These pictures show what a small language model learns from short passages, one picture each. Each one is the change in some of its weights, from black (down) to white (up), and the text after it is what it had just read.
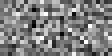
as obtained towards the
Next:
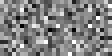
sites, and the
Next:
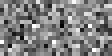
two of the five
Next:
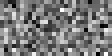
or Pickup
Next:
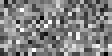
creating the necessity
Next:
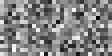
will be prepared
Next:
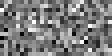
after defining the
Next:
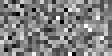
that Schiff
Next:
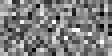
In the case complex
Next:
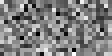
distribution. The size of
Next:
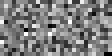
it is clear
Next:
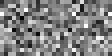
Then the mold
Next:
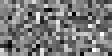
and rubber as
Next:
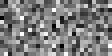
is regarded as a
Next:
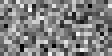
and Oracle
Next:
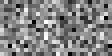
be responsible for
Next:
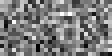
extract against
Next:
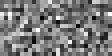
measurable for
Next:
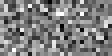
that present challenge
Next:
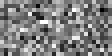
will be presented.
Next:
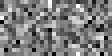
soil applications of
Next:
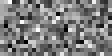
It uses the
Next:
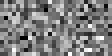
node M will
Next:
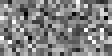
of nodes and
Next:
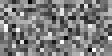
solution and chilled
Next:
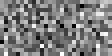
use was significantly related to
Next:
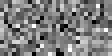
peak numbers)
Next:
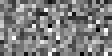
and when that time
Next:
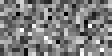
of ensuring personal
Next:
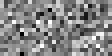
filter feeder
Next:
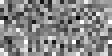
order to estimate their
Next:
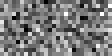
on the surface of
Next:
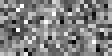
testing the equality
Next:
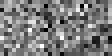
depended on a given
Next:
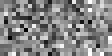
data that support the findings
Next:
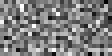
carefully in
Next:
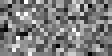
relatively small
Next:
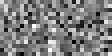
business, and
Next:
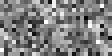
mortality among
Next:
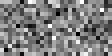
feed flowrate
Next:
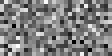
work directly on the
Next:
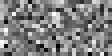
correlation method is
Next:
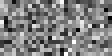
a sufficient
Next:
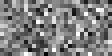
conflict of interest
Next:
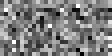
gather a rich
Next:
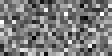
to obtain the surface
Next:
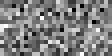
at quarry
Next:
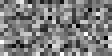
of this study, the
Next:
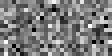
you giving them,
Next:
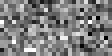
to build the
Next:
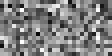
Oxford University
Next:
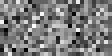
management strategies: This
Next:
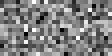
°C. The
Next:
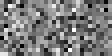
for check
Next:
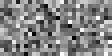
removed. The
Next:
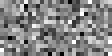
highest, which
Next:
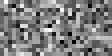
on the Various
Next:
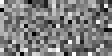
inca* and
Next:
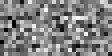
group 2 treated with
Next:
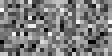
authors declare
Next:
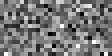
capsule was
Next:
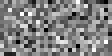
of file types
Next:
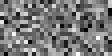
with the findings of
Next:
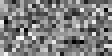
a decrease of
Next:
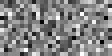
whatever contribution
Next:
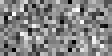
difficult when
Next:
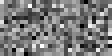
was blood pressure
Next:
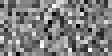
keys and
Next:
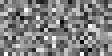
a result, the
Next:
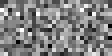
of the MPI
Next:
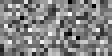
Local employment
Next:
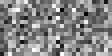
were placed
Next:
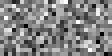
This repository
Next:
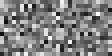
integration between the
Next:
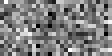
field site, they
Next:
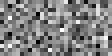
The pre- and
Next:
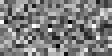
while the remaining
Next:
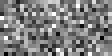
facility (the
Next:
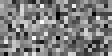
One interesting area
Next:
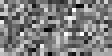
by even smaller
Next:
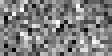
difficult to
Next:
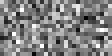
characteristics of each
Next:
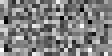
this problem may be
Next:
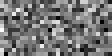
in an order from the
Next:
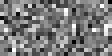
with less serious
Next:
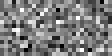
less tolerant
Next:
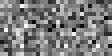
on information, but only
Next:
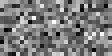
product. The temperature
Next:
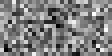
respect to water)
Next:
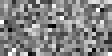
it follows from
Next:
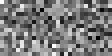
is made up by the
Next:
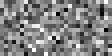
number of cases, not
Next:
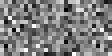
new technologies and that
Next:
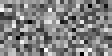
supplied by the
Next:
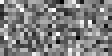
monitor shallow
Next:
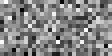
1. Average value
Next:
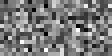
was filled by
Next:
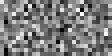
details. The
